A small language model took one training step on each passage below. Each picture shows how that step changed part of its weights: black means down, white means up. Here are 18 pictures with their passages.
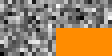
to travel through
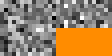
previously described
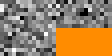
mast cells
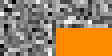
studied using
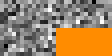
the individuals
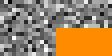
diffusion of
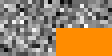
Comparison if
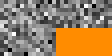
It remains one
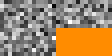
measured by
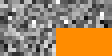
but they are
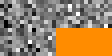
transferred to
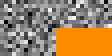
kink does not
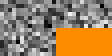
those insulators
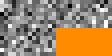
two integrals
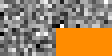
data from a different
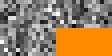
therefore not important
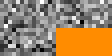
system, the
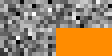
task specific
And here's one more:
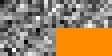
and dense and
